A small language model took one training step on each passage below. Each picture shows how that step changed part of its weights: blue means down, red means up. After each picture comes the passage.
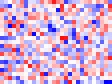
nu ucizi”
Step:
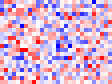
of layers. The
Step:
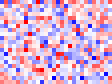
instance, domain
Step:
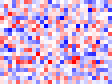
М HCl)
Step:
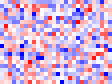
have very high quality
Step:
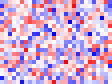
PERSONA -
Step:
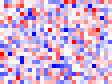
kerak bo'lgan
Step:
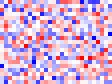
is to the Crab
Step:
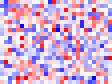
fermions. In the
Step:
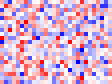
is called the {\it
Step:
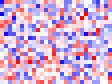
São Paulo,
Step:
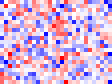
the size dependence of the
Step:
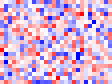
modes and their relaxation
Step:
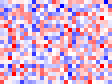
G. Moser,
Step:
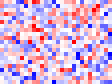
en la revisión
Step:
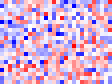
gnudict begin
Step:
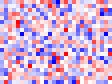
1 Exportação e
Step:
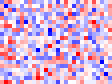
do not belong to the
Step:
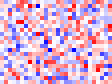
in zone limitrofi
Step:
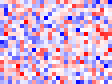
di Milano, 14
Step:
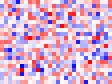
field. Perfectly
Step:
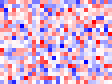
Lagrangian. In such
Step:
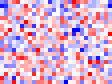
sua adaptação
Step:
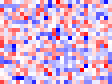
is also always
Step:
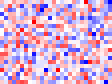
each date, as well as
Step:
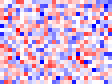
spontaneously relax
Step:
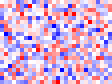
clean proof that
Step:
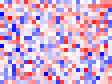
menos comunes que,
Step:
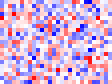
Figure 7. Table
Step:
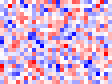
Acesso em 23
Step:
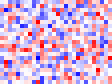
uchun xizmat
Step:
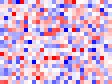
timing constraints in
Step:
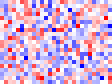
zero. It has to
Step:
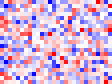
the fluctuations of
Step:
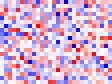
susiję –
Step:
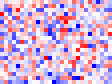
(individual e
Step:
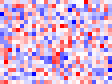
bosonic or the
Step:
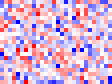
in the description of
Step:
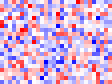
night term collapses
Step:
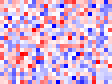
shaxslar uchun
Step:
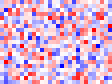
from the analysis leads to
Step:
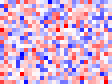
هي نقطة
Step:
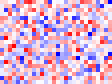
водяных паров
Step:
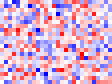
a thickness
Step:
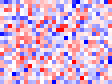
occupied natural
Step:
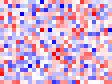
v usloviyakh
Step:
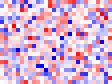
3-cycles, so
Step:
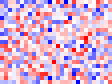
rasional maupun
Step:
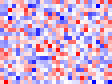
factor to scale up quantum
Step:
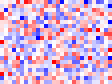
общую для
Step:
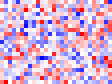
still fail to
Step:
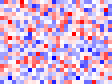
ROI: Region
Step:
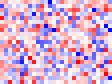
results are provided in
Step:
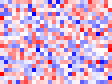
curvature dependence, given
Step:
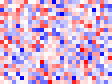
divulgação da
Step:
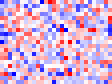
a big dataset
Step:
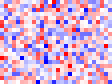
is most likely an
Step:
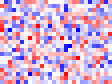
Does your organization
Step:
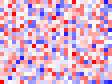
filosofia para
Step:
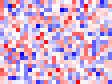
de marihuana
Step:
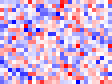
\lambda^\prime | \
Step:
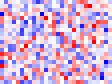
desenvolvido com o
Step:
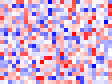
energy $E=E_i
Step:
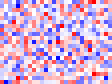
energy harvesting
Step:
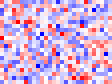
\end{equation} is the
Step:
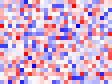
dipole of $F$,
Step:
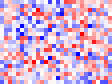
moderada, se le
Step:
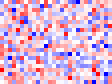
known to arise in
